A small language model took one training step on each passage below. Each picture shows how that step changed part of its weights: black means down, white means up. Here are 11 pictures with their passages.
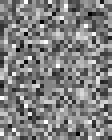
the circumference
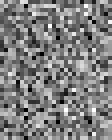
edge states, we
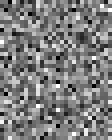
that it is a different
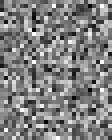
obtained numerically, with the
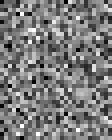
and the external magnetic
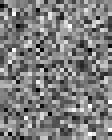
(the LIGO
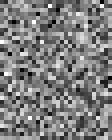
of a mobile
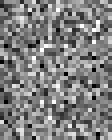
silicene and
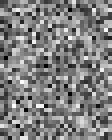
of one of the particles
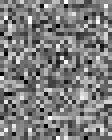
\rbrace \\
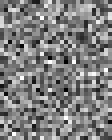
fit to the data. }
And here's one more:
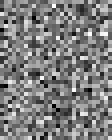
obtained with a value of
